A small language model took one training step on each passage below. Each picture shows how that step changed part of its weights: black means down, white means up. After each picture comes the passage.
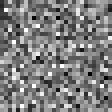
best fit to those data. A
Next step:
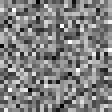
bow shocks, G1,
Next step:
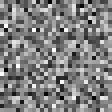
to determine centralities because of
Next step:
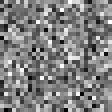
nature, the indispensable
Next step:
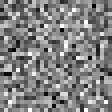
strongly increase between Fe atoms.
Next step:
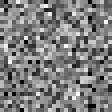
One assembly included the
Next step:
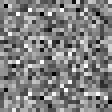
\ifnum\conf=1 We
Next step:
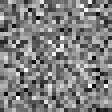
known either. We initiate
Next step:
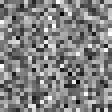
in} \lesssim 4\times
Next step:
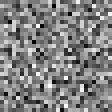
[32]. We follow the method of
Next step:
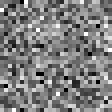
filters have smooth variations along
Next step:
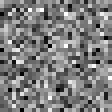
between space and time is broken in
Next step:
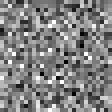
the redistribution of grain charges
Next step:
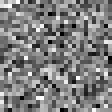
Conversely, the case with the
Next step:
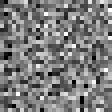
the time unit, but it is linear to
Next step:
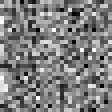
of light harvesting, we
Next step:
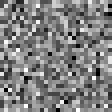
model creates an embedding from
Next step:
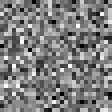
$H_{\epsilon}$ stands for the
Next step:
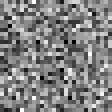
different, explaining this asymmetry.
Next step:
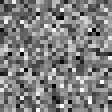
data. Figure~1 shows the light curves
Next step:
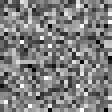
the FE from a structure-defined
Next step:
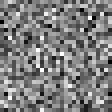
one for low energy nonperturbative
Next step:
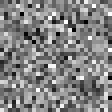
\,\Sigma, \end{equation}
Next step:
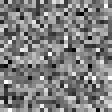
of recent results obtained within the hadron
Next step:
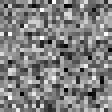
variation in the images' SNR
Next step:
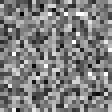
silica with concentrations
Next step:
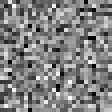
mass sensor based on exceptional
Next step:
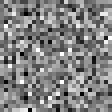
the number of HAEs within a
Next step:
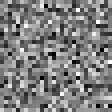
spaces so that the one-particle
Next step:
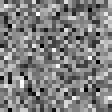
another, and the canonically
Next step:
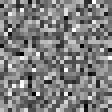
performing the canonical transformation. In
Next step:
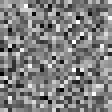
is less than 0.5°.
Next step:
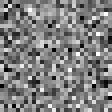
discrete space version of eq.
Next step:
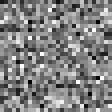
the previous linear scaling. This superlinear
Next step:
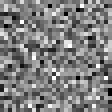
electromagnetic and gravitational
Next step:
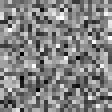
found on Earth, Mars,
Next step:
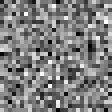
molecular chaos assumption
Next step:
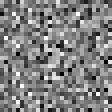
potentials. This poses a severe
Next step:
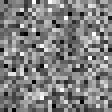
Baekler, Phys.\
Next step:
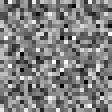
and that involves the possibility of
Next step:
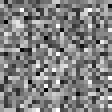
Kraken and Ligeia
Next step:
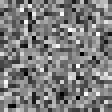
the $k$th relay node. The
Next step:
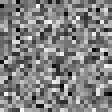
\end{eqnarray} where the summation over
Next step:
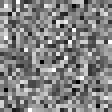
distillation and test all the trigger
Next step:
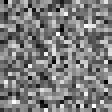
exist but there is a unique
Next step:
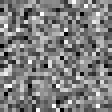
scarce compared to mainstream
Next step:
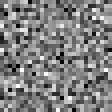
given its agreement with the reference
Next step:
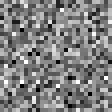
At temperatures $T \sim
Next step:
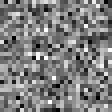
to support a compact DW structure.
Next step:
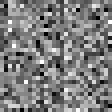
specifically for this work because its
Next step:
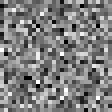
not rule out the possibility of a
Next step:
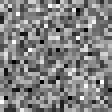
opaque wind that creates
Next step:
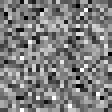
boundary scattering, thermal
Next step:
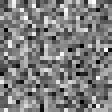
underlying lattice is ordered and
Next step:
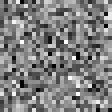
into telecom networks. It
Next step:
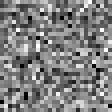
along the XUV-NIR
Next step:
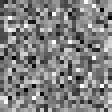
DOE's Fossil
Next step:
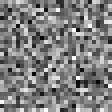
Some examples of these variables are
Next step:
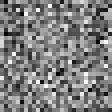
and rainwater. Figure 7:
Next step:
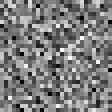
contain the needed both constraints for the
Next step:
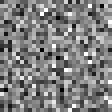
modes with a mass gap of size
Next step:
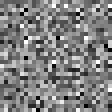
\nonumber\\ &\simeq&
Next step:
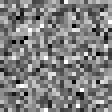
in some fundamental way. This
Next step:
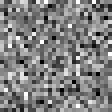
leading terms and suppress possible factors
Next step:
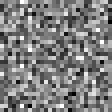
neglect the obstructing effect of
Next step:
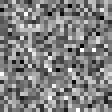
a frontier in fusion
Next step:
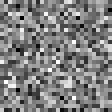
of the simulations used for the data in
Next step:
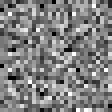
average distance \begin{equation}
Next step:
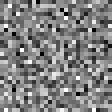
are several orders of magnitude
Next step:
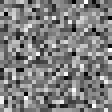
the peculiarities associated with
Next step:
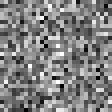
n \zeta}{R}\right)
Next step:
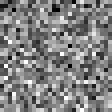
by Eq. \eqref{eq:4}
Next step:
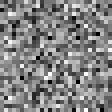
particles. The space and time dependent function
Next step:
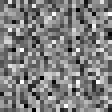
rate and phase error rate about the quantum
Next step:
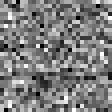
($\rho_0$ is the density at
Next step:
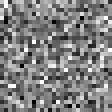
institutional environment,
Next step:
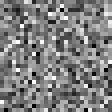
arguments were given regarding
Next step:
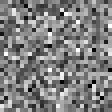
= 0$ state in the presence of
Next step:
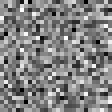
Now from (\ref{Tpath})
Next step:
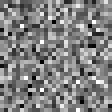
starting from quantum many particle theory. The
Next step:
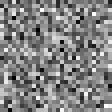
power, charging level, charging
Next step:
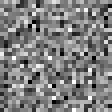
that these users will post things
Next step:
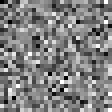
positive velocity gradient. This leads
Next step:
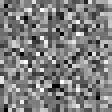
generated with a bond length standard
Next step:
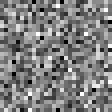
buffer treated bilayer
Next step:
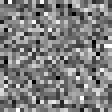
of cause and effect directly leads to
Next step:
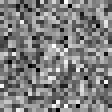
array of parameters is $\alpha_{i}$,
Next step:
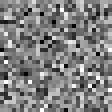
of high-value crops
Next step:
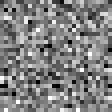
a minimum energy to reach this far
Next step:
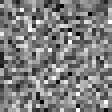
standard Bethe lattices.
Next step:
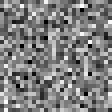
target system by a Ramsey
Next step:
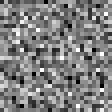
toroidal partition function is
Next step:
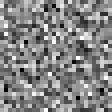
Phys.\ Rev.\ D {\bf
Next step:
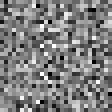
curvature $\kappa$ is a real
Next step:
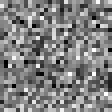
qubits may now be close to
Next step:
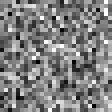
for the inertial detector
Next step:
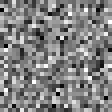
**Supplementary Fig.
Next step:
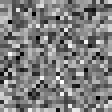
likelihood ratios
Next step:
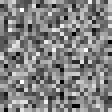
for the generic physics of string
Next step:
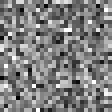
deployed BTS's.
